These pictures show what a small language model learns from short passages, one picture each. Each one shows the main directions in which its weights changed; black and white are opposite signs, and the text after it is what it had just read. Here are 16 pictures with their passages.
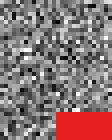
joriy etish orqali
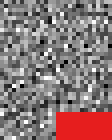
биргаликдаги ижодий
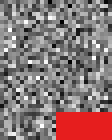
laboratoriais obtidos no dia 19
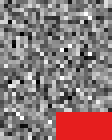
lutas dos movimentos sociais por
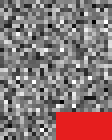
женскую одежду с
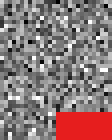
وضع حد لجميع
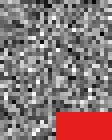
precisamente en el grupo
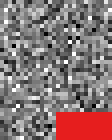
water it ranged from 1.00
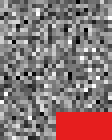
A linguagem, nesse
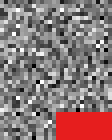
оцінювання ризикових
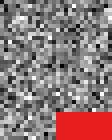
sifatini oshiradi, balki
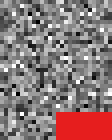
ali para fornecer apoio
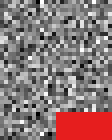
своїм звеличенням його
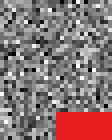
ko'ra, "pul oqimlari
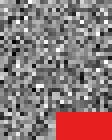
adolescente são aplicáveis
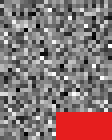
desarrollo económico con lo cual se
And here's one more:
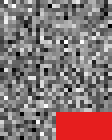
дерматовенерология и
